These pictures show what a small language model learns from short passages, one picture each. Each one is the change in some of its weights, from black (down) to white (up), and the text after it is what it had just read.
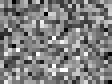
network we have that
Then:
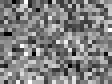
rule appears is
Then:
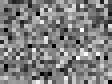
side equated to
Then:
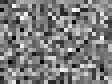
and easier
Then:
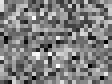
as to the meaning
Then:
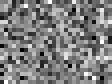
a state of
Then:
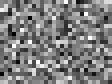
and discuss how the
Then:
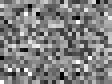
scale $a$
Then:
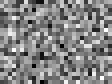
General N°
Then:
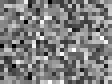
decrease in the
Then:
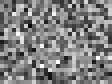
on the human
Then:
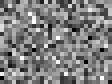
units and the meaning
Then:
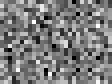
detailed explanation
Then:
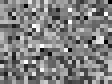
vapor cell.
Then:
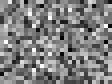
the virus at
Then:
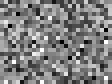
learning. Also,
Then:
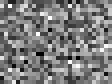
redness, and
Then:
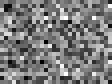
precursors and
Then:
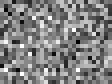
borish bilan
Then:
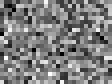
in taking care of
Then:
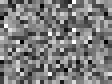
of them are
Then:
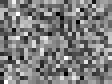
tables of
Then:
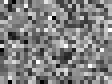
part and a service
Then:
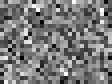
notion of the
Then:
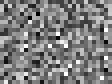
better system stability level
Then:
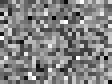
animated representation of
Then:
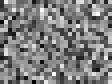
of prudential
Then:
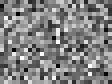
The South
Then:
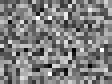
observed errors and report
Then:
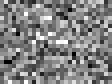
is the fastest
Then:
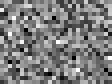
can be connected to
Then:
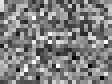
as the minimum
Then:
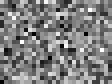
and lattice sizes up
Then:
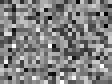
interpreted in terms
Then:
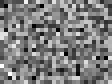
$\phi$ as
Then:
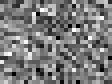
the *e*
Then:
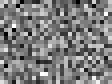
engraved on
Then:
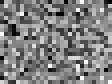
duct, and
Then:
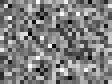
visible on the
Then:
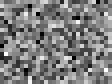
of $a$
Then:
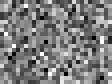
a motivation for
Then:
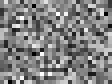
trained following the
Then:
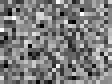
or maintenance
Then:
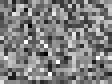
ongoing research
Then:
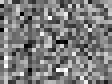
are strongly linked
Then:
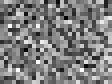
hard X-ray
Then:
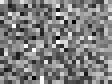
less energy and will
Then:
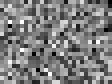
una alternativa para
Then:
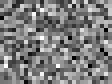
the weighted
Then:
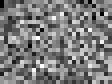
the constituent
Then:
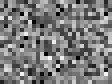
an additional symmetry:
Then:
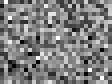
element in the form
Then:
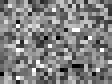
However, the described
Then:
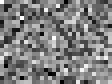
that we are
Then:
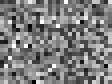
techniques have led
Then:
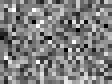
texnikasi eng
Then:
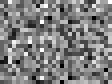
by virtue
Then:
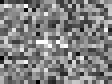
subsequent right
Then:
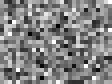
photonic Lamb
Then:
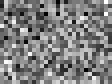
So it loses
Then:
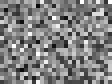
integrals can be
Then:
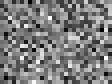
error bar, is
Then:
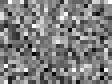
b. Deep
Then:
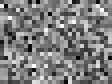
injected volume.
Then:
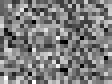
studied further in
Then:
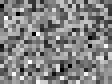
The user can
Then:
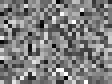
public or private
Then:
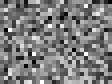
IP bursts
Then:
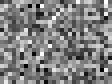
left anterior
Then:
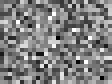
across the regions defined
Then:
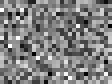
trabalho de
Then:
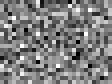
simulations, the behavior
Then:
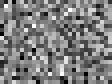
taking this modified
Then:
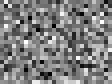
- Try to
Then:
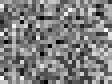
this has been confirmed
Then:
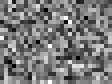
criterion, in
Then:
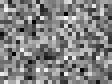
Figure 10:
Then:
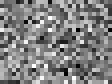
ratios are used.
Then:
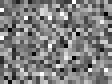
analysisation of risk
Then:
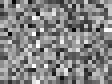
goals. The
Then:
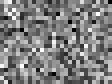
plena aos
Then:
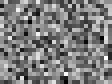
review see,
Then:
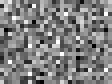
jurado el
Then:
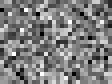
and Yorkor
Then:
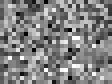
Further, according to
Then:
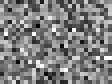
figure shows the
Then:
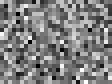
Other possible
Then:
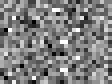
demonstrate its practical
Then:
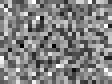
referred to as
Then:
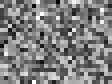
of forearm
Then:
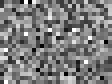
coefficients of a
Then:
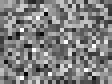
As it follows from
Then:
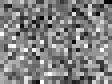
hot Jupiter
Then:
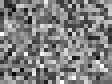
in the total amount
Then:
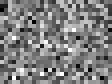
якій у
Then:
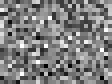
focus group setting,
